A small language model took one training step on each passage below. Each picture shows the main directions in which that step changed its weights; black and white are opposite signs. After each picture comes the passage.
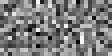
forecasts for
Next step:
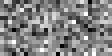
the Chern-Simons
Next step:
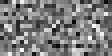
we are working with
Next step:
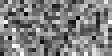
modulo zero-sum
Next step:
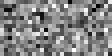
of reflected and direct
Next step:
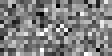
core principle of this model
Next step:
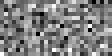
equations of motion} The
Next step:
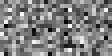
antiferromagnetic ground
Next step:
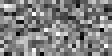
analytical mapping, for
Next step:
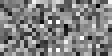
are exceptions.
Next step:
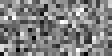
421 Correlated with
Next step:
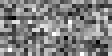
in Figures 3 and
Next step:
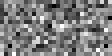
transition/edge corresponds to
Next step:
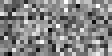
which is independent of the
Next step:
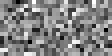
factor \( c_q
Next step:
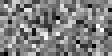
the schematic).
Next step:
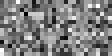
proton form factor and the
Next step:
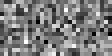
simplified in the following manner
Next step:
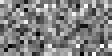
subgroup.} \smallskip The
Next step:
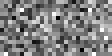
the threshold a minimal photon
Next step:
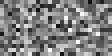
Newtonian acceleration $\ddot
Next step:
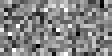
of $R$ is
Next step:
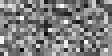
spectra, which we
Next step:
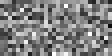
time $T$ and
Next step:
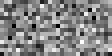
for such structures as
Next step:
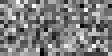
nuclear collisions at different
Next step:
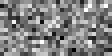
to infinity outside of the
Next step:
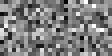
a kernel and to high
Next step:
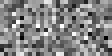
assumption together with Equation
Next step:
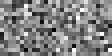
substitution has the
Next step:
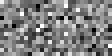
k $ persymmetric matrix
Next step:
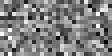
which is an asymptotic result
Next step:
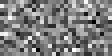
direct measurement, or
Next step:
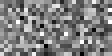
Amir G.
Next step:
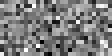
wavelength regime, where spectroscopic
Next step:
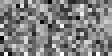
given shape represented by
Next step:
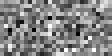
by Prof.
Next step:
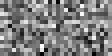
matching (in graph theoretical
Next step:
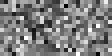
will produce the factor
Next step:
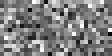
of elliptic-parabolic
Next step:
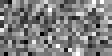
as an extension of the
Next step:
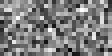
corrections (in eV)
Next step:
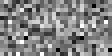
the memory requirement
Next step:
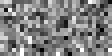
is related to the previous
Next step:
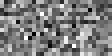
with photometric redshift information for
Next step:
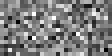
and prompt
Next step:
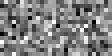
toward the deterministic
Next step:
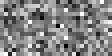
matrices and is solved by
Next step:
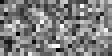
potentials. It should be
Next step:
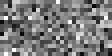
$r \ge
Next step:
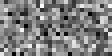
Indeed, when no boundary
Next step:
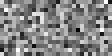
of systems with Hamiltonian
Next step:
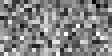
the square root of the
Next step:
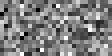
images and coimages
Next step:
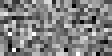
kinetic equation to the original
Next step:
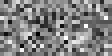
the dependent scattering mechanism,
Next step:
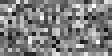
and the local mass density
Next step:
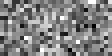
the intermediate-mass
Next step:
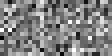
example of linear model with
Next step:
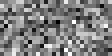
phases. The initial phase
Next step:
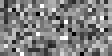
the frontal and
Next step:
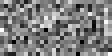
the deterministic problem as
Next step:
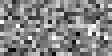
$\beta$ (the
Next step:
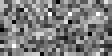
a particular nucleus
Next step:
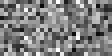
was exchanged with pure
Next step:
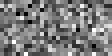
estimate in a direction
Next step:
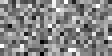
are adjusted with
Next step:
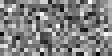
of error for signal detection
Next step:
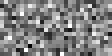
to inhomogeneities
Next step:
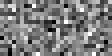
mediated through the highest
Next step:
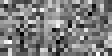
from the Lagrangian equation describes
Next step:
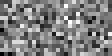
the maximum $x$
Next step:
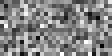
two heuristics introduced by
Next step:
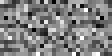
this short paper.
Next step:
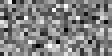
>0$ such that
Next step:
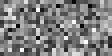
at the instant when
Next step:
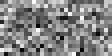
is well-defined,
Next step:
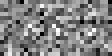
continuous as well.
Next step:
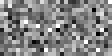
element (the empty
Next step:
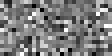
We introduce a method of
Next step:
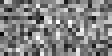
Using the invariants of
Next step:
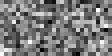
fixing the plane over
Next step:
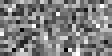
for solutions to the
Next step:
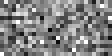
consistent with the column density
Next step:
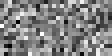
the convective
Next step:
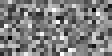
Taylor series expansion of
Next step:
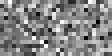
3. Some topology of
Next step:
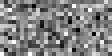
and Modelling}
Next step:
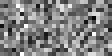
of this existing technology
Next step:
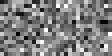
regions that do not contain
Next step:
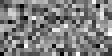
T & O & R
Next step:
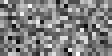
to produce the sequence in
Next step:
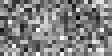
the maximum intensity of a
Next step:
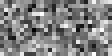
diagram of a radial
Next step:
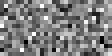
of our colloidal
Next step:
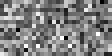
needed for Step 1 of
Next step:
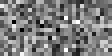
us to follow the motion
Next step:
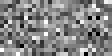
particles, their motion,
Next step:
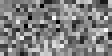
the bibliography style
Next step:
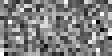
the LHC in
